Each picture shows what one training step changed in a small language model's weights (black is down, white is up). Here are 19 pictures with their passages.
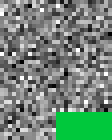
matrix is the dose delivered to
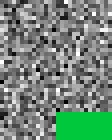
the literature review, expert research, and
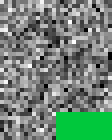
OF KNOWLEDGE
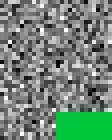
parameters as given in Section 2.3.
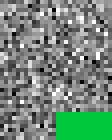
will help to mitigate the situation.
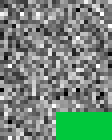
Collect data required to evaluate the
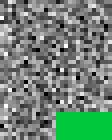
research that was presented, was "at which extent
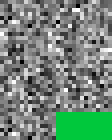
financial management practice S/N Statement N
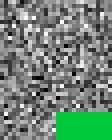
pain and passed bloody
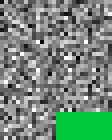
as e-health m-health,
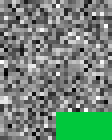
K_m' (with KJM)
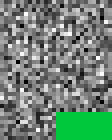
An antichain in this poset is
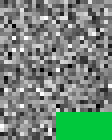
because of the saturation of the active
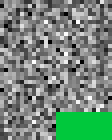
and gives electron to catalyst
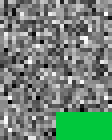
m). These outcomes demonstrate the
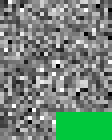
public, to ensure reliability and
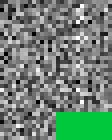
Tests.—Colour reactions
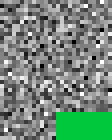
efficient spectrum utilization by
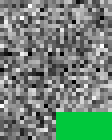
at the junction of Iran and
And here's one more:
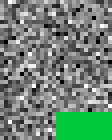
analysis, which makes it possible for the
